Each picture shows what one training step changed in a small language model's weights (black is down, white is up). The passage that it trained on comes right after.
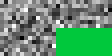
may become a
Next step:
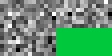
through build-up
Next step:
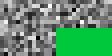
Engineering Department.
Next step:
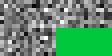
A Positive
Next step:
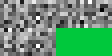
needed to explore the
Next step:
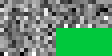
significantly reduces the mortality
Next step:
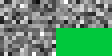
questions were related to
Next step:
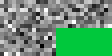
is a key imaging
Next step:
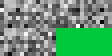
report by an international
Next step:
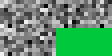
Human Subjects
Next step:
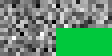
of plasma or serum
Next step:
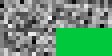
of Machine Learning
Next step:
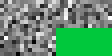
replacement material for
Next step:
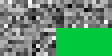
contributing to the building
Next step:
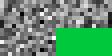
and (c)
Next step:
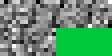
were the source of
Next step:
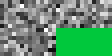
in the month of
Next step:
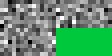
insignificant compared with
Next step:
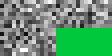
to undertake
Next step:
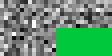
posterior acoustic
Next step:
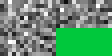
discourse related to types
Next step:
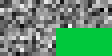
for a nation are
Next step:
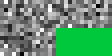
ve üst
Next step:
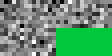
the prolongation
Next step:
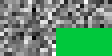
for Standardization
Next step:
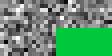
Results and Discussion
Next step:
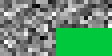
The other variables
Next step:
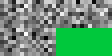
on its own and
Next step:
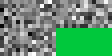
but also to create
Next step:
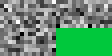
the late 19th
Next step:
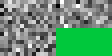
opinion of the
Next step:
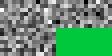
as described previously,
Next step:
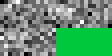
minor road
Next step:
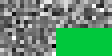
bridge to
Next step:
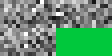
most effective, that
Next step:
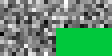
natural flora in
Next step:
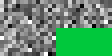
total red fluorescence
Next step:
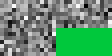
mostly focused on
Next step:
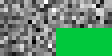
into 80% for
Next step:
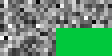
Density of the
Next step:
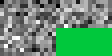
of decanol and
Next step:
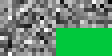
methods include:
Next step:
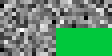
The mixture of this
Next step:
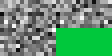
take part,
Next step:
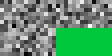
coexist with
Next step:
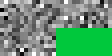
uncertainty factor that affects
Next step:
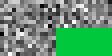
absorbance of the
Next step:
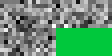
of Unicity
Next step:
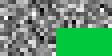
also lead to significant
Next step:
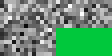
research is to design
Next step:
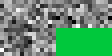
determining the suitability
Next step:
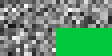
and human development.
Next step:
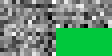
personal motives and
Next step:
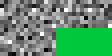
A new species of
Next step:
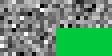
CONCLUSION 1. During
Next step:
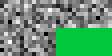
all the steps it
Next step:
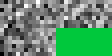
channels capable of operating
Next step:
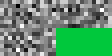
insect pests
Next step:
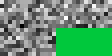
system is displayed on
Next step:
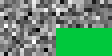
the marks were
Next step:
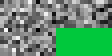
with technology and whether
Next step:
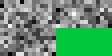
of medical image
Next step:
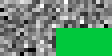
symptoms that could have
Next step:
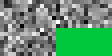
CRM can also
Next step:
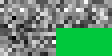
is shown in
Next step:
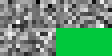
program regarding all items
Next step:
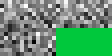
main reasons for
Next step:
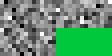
winter temperatures will be
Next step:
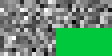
as equipment, the
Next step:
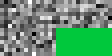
they are small instruments
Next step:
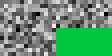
there is a full
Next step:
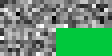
initially, it
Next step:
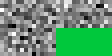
carbon fibre with
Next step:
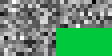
Magnified view
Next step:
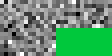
production in the food
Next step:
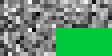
that there is a
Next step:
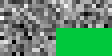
standard method. In
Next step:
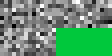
plan for the first
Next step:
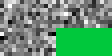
organisation in one
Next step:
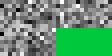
sketch of
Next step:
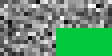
20 minutes when the
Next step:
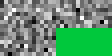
of scholars and technical
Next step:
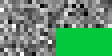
4 Females
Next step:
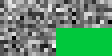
paper, prepared
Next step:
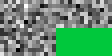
you know,
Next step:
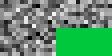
the variables have
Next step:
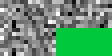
Labor migration —
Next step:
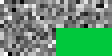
schemes compared to those
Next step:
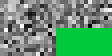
demographic data and the
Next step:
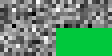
a high CV
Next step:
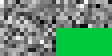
values), and
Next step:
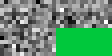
were linked to
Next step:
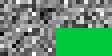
behavioral pattern associated
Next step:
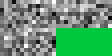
they now need to
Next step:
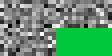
We do not collect
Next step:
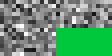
if you use
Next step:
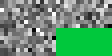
waste management activities:
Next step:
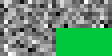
terms of state and
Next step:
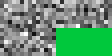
the strategies these two
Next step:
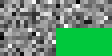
to addition of
